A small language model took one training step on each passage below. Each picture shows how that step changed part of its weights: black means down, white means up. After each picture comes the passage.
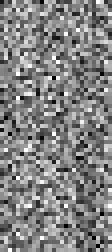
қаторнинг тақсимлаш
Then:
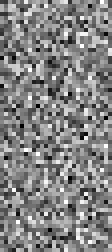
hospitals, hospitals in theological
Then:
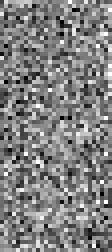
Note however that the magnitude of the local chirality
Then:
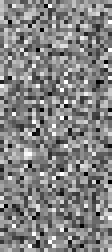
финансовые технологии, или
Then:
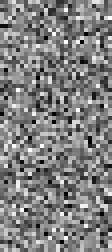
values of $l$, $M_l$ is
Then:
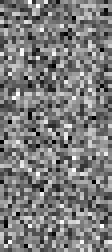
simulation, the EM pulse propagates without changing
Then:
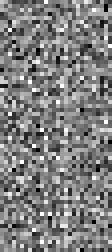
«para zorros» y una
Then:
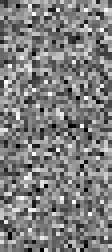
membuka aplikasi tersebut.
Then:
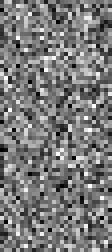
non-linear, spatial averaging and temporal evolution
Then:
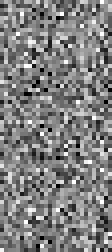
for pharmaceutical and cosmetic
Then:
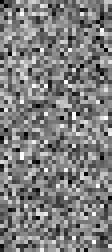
hadir sebagai entitas bisnis yang
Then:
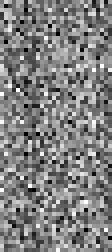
de indústria – Citações de
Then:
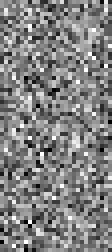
bog'lanib, o'ziga xos
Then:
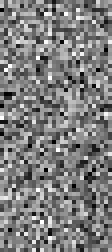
this project identify that it is how the dynamics of
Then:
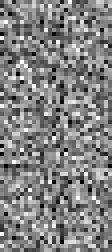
ichida sudga taqdim
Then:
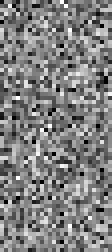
of sunk costs or sunk
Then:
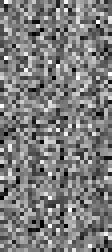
faz com que esta, por si, possa ser
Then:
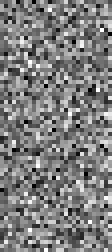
we demonstrate a 41% cost improvement compared the existing
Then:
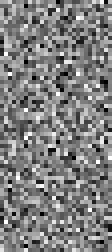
precision criterion shows the ratio of correct positive
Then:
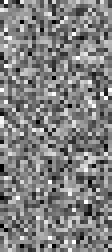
ekonomi dan korupsi.
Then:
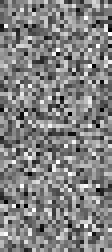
Ushbu kompetensiyalarni erta
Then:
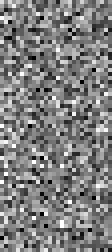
shown how a stringy limit of the 10D super
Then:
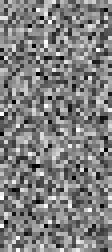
fJ for the cell with ~3
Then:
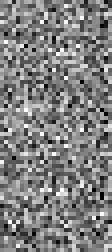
has been the equivalent of $\approx5$ months
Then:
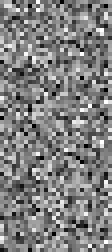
10\text{ms}$ Reliability
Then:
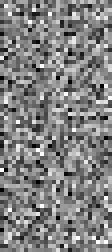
\boldsymbol\gamma\in\mathcal G, \\
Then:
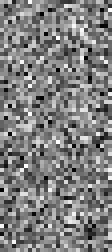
important feature of our approach is that the photons are
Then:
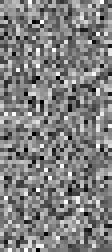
results indicate there may be concerns about the potential for
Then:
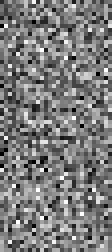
the Kamal model to the experimental data and
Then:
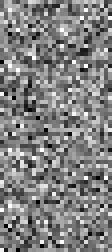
matrix composites." *AIP Conference
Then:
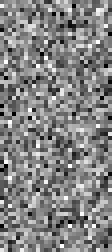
use of WhatsApp as a teaching
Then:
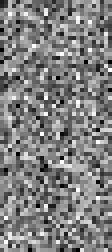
previous steroid therapy. Along with
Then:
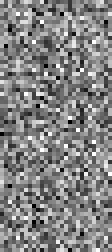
this bending is to be understood as a
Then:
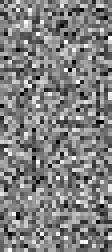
email encryption with 32% saying it
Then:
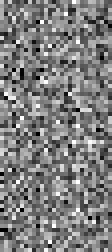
derecho a la salud. Su
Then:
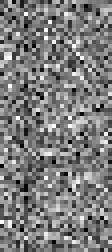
conforme consta em nosso Código
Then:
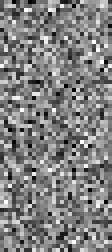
g/m² for the hybrid and
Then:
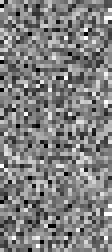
C \rangle) = 1$). If there are
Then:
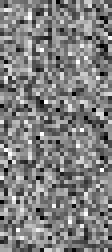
personal social media for work-related purposes is
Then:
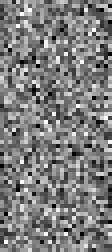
choosing a suitable solubility enhancement
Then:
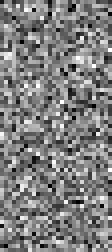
mais atrativa àqueles que
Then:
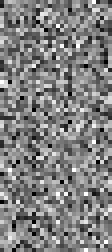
et al. Predictors of the severity
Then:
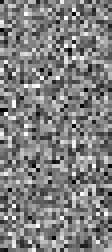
BUMN adalah: suatu proses
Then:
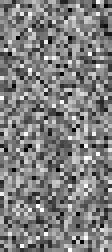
branch of government, in order to increase the
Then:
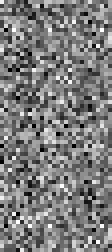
The solution of the integral equation (\ref{8})
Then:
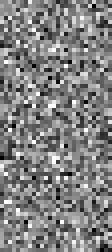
must note that mass transport in any real system
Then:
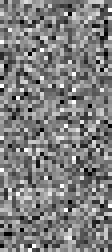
lowest order for the lattice deformation that is associated
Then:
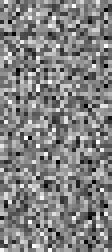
айланди. Компания
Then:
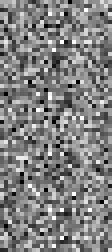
у формуванні ціннісного
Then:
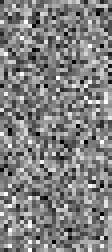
external and clumpy absorbing media are assumed
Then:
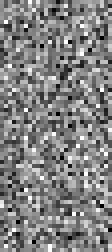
bias issues. An alternative approach could be to widen
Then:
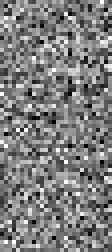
else in it does, then the active mass
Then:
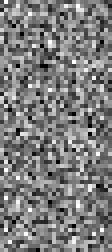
block, and the model of the pistol which
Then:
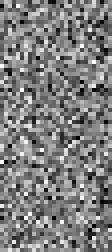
the basic element. However, the fatigue
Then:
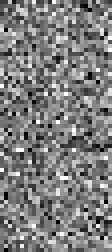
corresponding ultimate strength limit as given by equation
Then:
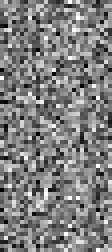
de grupos de poder se han concentrado en
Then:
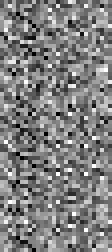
CD64 PMN SE/
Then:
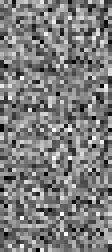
in the emission lines that is unresolved in
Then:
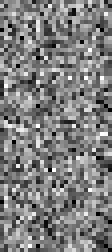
including the oral cavity, vagina,
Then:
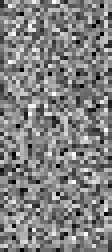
- basqarıwshı yaqı
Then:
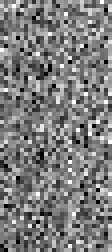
flexible beam demonstrate that the proposed ERS model has
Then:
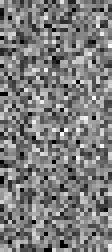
у Львівському університеті
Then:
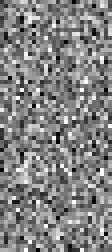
independent spaces for co-creation and develop their
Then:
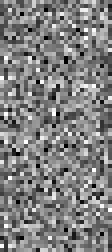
milliy qadriyatlarni tiklash
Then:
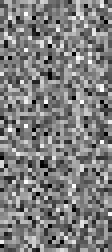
all concepts that are defined in ontology?
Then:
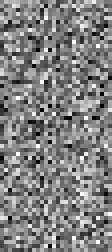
improved received signal power and also reduces mean interference
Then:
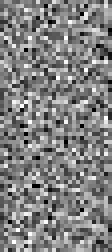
anor kasalliklariga sabab
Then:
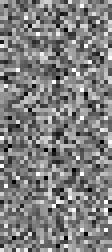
на сграда в близост до
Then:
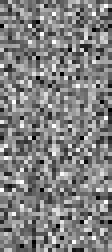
menos rebuscados e um
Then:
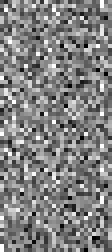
werden Änderungen und Formatierungen
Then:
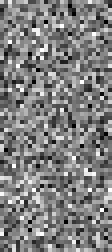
a large group of people can be more accurate than that
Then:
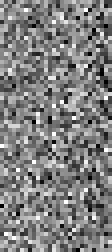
picture of the behavior of the system. After
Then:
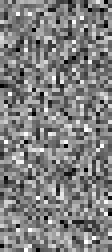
is closely aligned with an objective
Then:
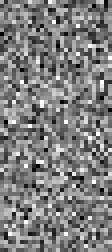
parameter $b/R$ for a constant density profile
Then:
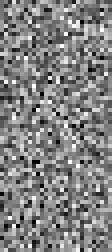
white cotton yam wheel polishing
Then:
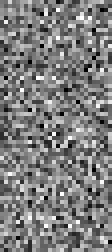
target selected samples are around 20\,\% larger than the
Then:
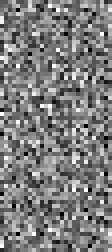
%The solution of the above Poisson equation can be
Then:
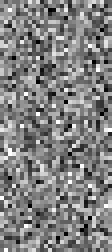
dispersion of the anisotropy axis. The angular dependence of
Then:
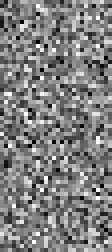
coin state. A walker is initially
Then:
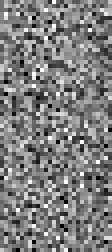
the power module due to its low impedance
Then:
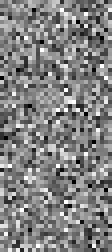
Brno - is consistent with the findings of
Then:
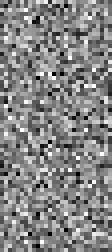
jismoniy tarbiyasi ularni
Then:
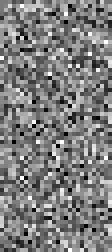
2016, we checked nestboxes every 2
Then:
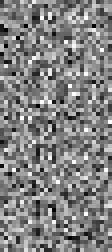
Harbiy xizmatchilarning
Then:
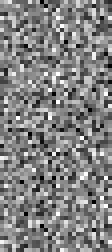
específicos para clientes específicos com
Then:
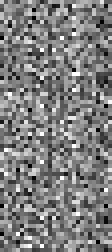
constant on the time scale of the oscillations. Despite
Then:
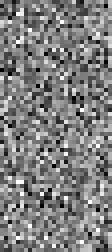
also medium extension contact. References:
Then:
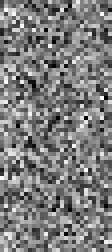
area. Sampling Techniques A sample size
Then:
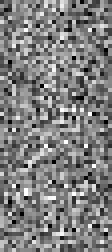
of the warnings by Lexer and
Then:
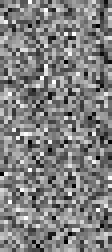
conservative estimation of the size of this effect, the
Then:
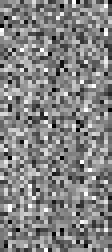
javobgarligi juda og'ir
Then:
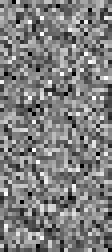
[6]*Charles University,
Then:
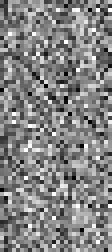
not only saves limited ward space but also allows
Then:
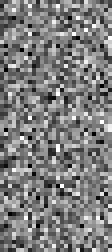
Granger Causality/Block
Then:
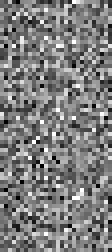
reuniu nove artigos que
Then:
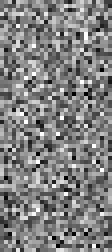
of the University of Massachusetts and
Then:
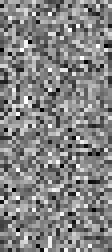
va tabiatdan olayotgan
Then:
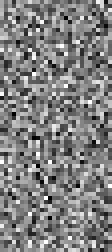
reference for the agri-sector in
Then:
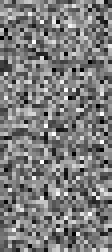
had a similar performance but a higher SEN of 90
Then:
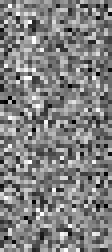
polarized light in the microscopy successfully
